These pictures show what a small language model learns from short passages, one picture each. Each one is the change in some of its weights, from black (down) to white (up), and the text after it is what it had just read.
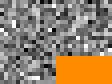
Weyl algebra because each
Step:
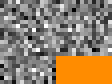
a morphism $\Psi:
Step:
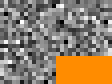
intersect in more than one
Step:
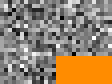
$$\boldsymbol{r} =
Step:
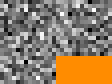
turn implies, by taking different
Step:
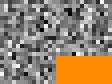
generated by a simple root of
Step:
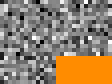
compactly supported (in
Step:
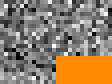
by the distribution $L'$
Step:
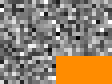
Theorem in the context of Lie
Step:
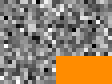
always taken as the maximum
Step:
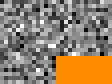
assertion a). We suppose
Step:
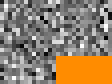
of applying decomposed structured
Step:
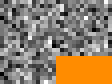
the adjoint action on
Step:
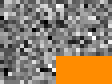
dimension. As above,
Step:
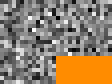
$F$, there holds
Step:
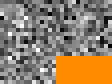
K_n$. It follows
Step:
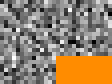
singularities in positive characteristic
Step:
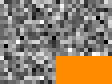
of the considered model is
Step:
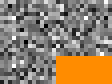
the main step in his
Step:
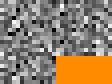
as well as recursive
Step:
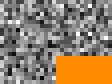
quasiconformal vector field in
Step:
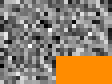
the degree of a map.
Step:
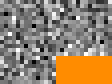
\left( \mat
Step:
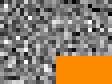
for some $C'$
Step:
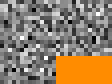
limit theorem for the case when
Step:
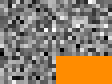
I$, there is some interval
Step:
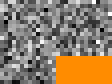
variables have a distribution with density
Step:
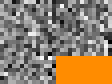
on $\rho$, the locally
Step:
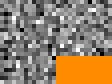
this paper. At this
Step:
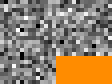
exactly in the same way as
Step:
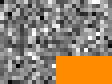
of osculating order
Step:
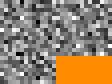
\vdots & \vdots &
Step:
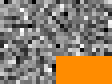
in $M$. However,
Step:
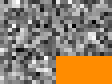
induction hypothesis we know that
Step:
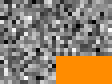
The field $T$ induces
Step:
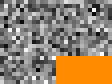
is a complete graph on
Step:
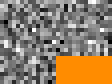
variable $\rho_i$,
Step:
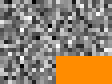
In the case of the
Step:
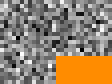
project onto a representation of
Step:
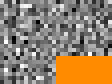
a sum of two bounded analytic
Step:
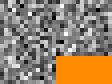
set of $k$ vertices
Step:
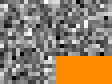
task of establishing
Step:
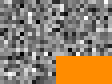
the free $R$-module
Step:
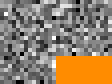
to the ROM space used
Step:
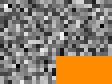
yields a flag on
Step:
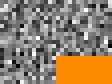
at a added sink
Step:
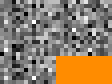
Tilli P.,
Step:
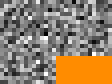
with an even number of negative
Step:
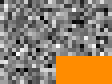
of these maximal solutions of both
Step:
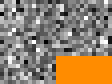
the $p$th
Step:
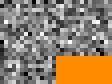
two dimension. In this paper
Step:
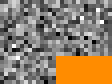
classes are separable. If
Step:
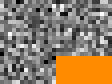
that if $n >
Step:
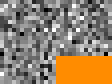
critical points of some energy
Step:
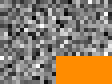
[X]$ by part
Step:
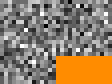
be swept out by
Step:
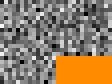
have made some otherwise simple
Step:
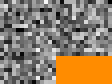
claim in view of Theorem
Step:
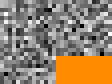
customers effect
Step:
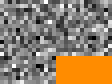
has the following consequence for the
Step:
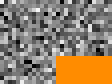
following hypotheses:\\
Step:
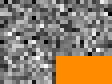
$\p E\subset
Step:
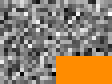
with quadratic area growth constant
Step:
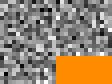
first of which is a special
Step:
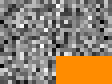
ordinal number $\kappa$,
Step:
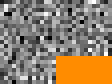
that for sufficiently small $\Vert
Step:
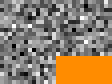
are quantum analogues of
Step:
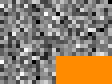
S \co \dot
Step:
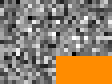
For nonconvex problems,
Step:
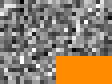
to any order, we need
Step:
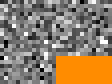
every $j \in
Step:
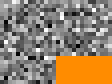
steps). The proposed method,
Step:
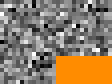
two or more pairwise
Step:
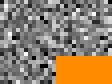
of spec. R denoted by
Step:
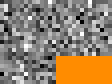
the functional $f$. When
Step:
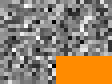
simple algebraic relation between the
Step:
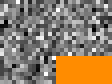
give a~description
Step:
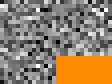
symmetric products and Hilbert schemes of
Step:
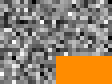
gives easily the value of the
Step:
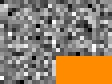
an alternative
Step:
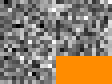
some of the properties used in
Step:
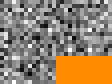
the guard on
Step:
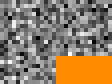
D Kronecker
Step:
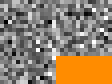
properties, and in particular
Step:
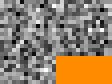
smaller pieces that
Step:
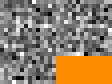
= 0$, and there is
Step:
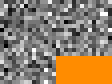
by some $g \in
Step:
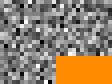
is well defined (for
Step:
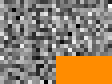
\ifx \hyperdef
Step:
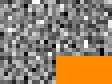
in the unweighted
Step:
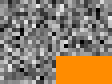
obtained {\em universal} fundamental
